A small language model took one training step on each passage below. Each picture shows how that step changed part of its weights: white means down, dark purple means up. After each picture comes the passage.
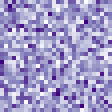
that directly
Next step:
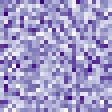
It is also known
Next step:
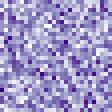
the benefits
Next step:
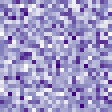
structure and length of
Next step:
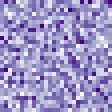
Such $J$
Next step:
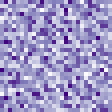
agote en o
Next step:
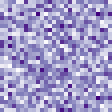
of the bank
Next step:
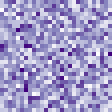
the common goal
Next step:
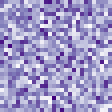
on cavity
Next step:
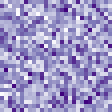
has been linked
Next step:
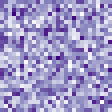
versions of
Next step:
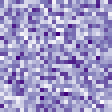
Hans van
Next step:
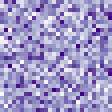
every $t$ within
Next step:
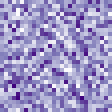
aims to
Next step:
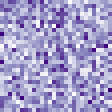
fibers and the
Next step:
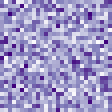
EVs can be
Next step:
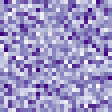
by the corresponding value
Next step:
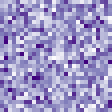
води G
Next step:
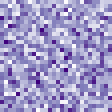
que la masa
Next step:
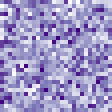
bem como à
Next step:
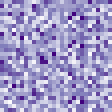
lo Social
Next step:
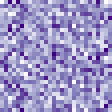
completeness (of
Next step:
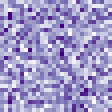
not elliptic
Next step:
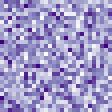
a, \quad
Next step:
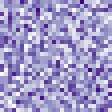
strategy for
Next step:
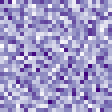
about the development of
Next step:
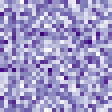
the geometric
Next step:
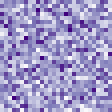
for taking the space
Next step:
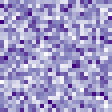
the symbols are
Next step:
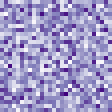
Order of
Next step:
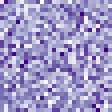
fixing iterated
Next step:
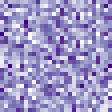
entry of the
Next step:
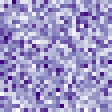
upper bounds for
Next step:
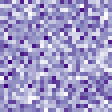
$ and \item
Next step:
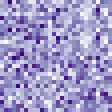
a transducer from
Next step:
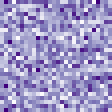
by the author
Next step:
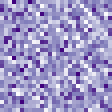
Which Tile
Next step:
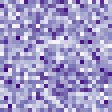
One may suppose
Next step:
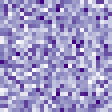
на хлор
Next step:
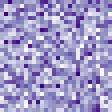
a las personas
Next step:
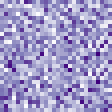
has exactly
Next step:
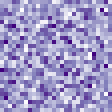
presente en un
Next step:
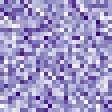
the job) such
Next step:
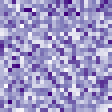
and runtime
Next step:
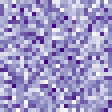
an ad hoc
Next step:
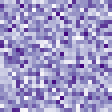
with age,
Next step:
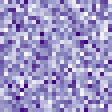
functional outcome
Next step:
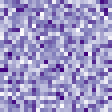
în general,
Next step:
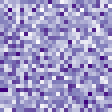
object of the same
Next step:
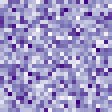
recommender system
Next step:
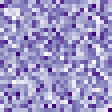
left derived
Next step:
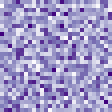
sociais e a
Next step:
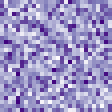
de origen local,
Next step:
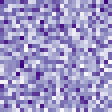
contexts can
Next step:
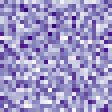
statistic} for
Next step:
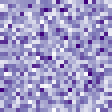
3 Wood
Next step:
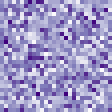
explains how
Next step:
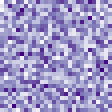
sink. In case
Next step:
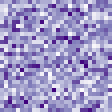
TCP is
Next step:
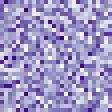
\pm i$ can
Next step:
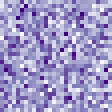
al. identified
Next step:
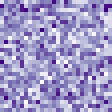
política de
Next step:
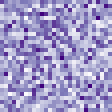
to practice
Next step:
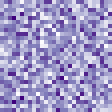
the environment,
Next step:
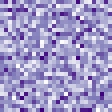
decline, and
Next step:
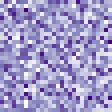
role of the
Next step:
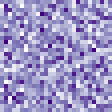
introduced by
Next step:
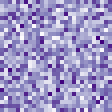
confronted with
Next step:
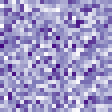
we begin with a
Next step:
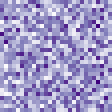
who cannot
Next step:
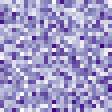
is trace
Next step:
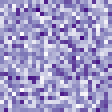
$u \colon
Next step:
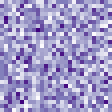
that is again
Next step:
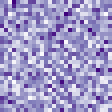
of shadow
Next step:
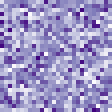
being seen by
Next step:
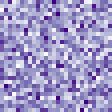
replaced by
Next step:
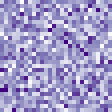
the same element of
